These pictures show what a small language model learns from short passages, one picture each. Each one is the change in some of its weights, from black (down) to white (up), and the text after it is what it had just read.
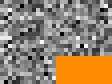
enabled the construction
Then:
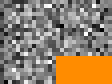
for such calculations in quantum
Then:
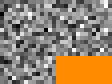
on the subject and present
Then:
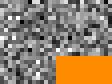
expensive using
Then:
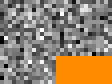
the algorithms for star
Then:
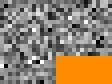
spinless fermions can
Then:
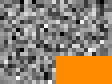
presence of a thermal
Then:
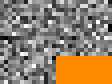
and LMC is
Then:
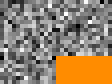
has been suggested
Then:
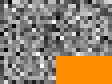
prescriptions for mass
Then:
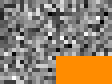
if $T\neq
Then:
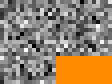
canonical form of the
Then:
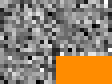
$F$, is then
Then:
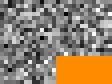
a hard-core
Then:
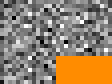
and red lines) of
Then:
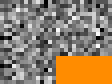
confusion matrix when
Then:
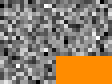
to abstaining. The
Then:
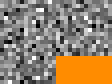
$. Following the
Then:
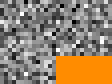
these ``mirror
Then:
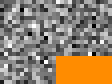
field, where each point
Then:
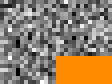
one from a subject with
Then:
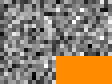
be explored in the
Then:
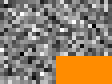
automatically along
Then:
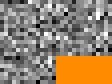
(see, for example,
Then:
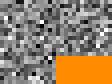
set of events,
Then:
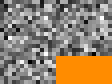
analytically, that the
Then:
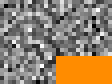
increased coupling. The
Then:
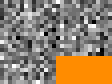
an $E$ particle
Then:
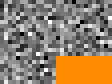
tokenized to
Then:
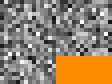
in the tropical
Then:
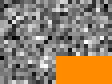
properties measured in NMR
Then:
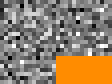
continues for a long
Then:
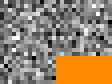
a clear objective
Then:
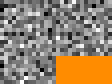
charge gap.
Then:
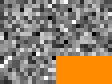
of validity have been
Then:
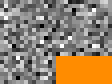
Of course,
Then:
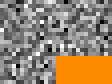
The high precision
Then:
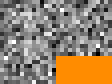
this condition is feasible
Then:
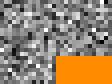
there are also IoT
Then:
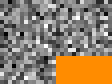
impose the cliff
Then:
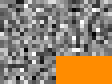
The effect of spatial
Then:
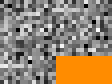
maximum and minimum
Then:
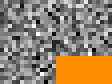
is at best a
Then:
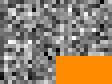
the reference point.
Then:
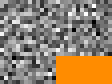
plane, we found
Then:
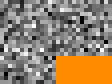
is arrived at which
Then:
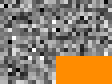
between Betti numbers
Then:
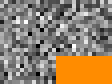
median photon energy
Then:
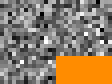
goes when we moving
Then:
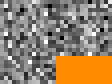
of controllers which
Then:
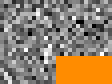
adds an explicit
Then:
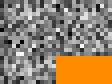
that the rectangle
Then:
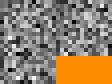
used here. At
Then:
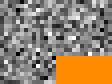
Since the transport
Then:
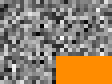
measurements reported by
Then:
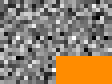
a varied set of
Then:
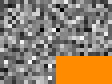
quite noisy,
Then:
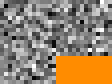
states have finite,
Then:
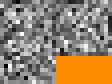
simulations in this paper use the
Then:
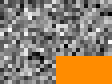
by a set of variational
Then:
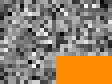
corresponding to particle flow
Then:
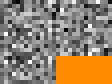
we should also mention
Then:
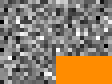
AD detection and
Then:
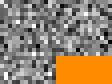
photon is further split
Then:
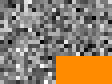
exponential random
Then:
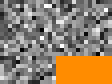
for the $\gamma \gamma
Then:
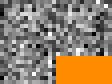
object classes like
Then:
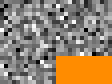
occurs could explain
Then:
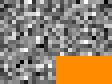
total stellar mass,
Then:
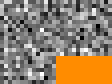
respect to $L$,
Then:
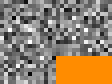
and Fermi wave
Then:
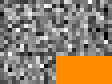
for data reduction. The
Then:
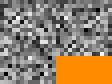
actuators [13].
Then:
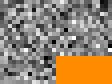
the hard state spectrum with
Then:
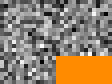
be degenerate.
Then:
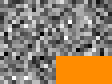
the arm features and
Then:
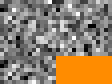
field cooling. We
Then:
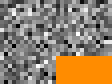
the following theorem.
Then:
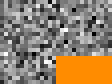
of the laser,
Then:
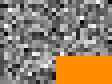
deletion error in the
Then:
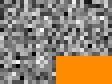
so far measured for
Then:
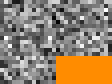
we get \be
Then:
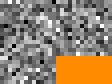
mass eigenstate
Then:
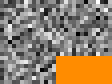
two-dimensional in a
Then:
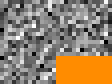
is an interesting
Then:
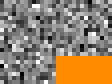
observed experimentally for
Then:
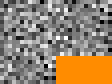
find, as expected, a
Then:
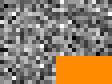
spin $a$ and
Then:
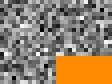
PPT models)are
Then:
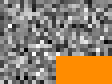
briefly see that
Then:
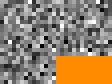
DPD solvent
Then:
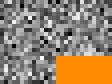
between the spin-spin
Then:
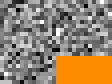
In the special case
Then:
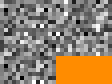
ageism through
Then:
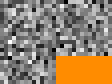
the honeycomb
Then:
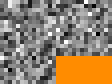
Tool impact:
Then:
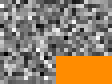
Ag surface-layer
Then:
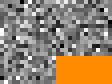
Signal (b)
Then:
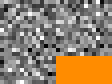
language models with
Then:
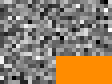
one-line notation:
